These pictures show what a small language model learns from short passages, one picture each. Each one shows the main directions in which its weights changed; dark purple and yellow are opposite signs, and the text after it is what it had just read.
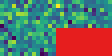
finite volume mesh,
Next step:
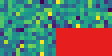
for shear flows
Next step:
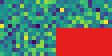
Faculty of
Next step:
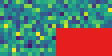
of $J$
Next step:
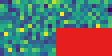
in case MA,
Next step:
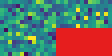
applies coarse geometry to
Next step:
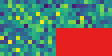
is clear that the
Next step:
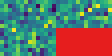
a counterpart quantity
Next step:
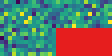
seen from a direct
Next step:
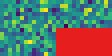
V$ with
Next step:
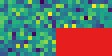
for different trucks
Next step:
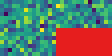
The classification error of
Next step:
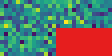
of string theory,
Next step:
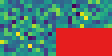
basis $P$,
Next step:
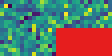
if and only if
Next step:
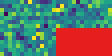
demanding, as
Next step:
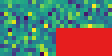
\quad compute
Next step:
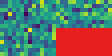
maximum cliques
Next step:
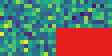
of ${\cal
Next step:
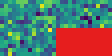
a unital algebra
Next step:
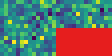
for a contradiction that
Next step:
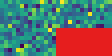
core coefficients under an
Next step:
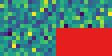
which is at most
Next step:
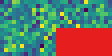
function. By
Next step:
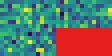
Now, consider
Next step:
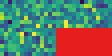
proper ideal of
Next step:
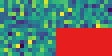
parametric, linear
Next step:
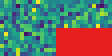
involves construction of several
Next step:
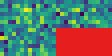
Now combining
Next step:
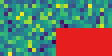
We also denote by
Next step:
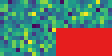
but this is not
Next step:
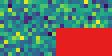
is emerging
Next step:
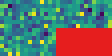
needs the formal definition
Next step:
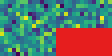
(\cdot ,\cdot
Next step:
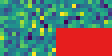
uniform distribution on
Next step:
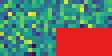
may not be
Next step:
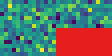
and general formulation is
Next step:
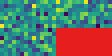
bundle called the
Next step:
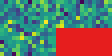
optimal permutation of the
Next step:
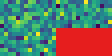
self-adjoint extensions
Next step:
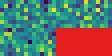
v \wedge
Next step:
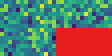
it interesting to
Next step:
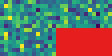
of topology and structure
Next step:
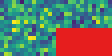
each pressure basis function
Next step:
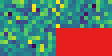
their amenability
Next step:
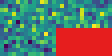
des dimensions.}
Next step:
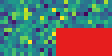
| I \ne
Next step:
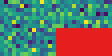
probability generating functions are
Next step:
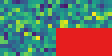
the pairs of
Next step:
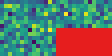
states that the only
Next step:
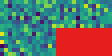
is irreducible and
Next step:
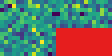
to six different types
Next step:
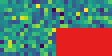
coordinates. Then:
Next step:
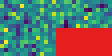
matrices whose diagonal
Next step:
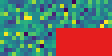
$A$, since
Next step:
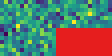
methods and their application
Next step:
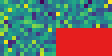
hypotheses, thus
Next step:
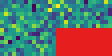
flows, the collision
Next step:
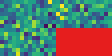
sides of length
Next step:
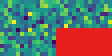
\nabla (\phi
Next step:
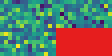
the form \[
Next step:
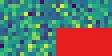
definition will be given
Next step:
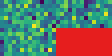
condition does not depend
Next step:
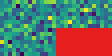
are instead of the
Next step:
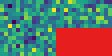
0$ the Markov
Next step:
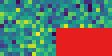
continuous up to the
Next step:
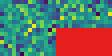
has the positive
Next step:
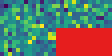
getting a family
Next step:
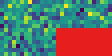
4 is to study
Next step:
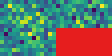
is a special case
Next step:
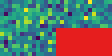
The relative error slightly
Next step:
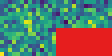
next simple observations:
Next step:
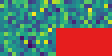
which has objects over
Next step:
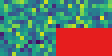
higher a similar formula
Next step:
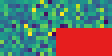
computations. We discuss
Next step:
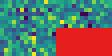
Z$, one has
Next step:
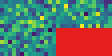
gives rise to the
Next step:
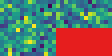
$\ya$ containing
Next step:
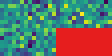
model can be applied
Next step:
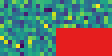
fixed linear ordering
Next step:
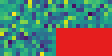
approximations, which approximate
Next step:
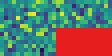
component, over a
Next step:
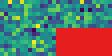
digraph consisting
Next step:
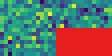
for the localized
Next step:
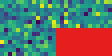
from the family of
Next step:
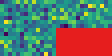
sum of two
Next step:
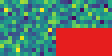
its eigenfunctions do
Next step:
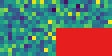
on backward Euler time
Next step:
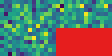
We want the existence
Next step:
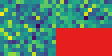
that edge relative to
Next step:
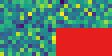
we obtain:
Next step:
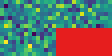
of number of degrees
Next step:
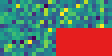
circle. For these
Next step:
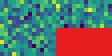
such that the projection
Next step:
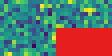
the properties analogous to
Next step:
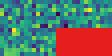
corresponding potential function
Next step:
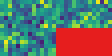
However, below on
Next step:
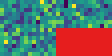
Remarks on the
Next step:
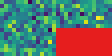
to solving a system
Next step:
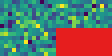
norm $|||\cdot
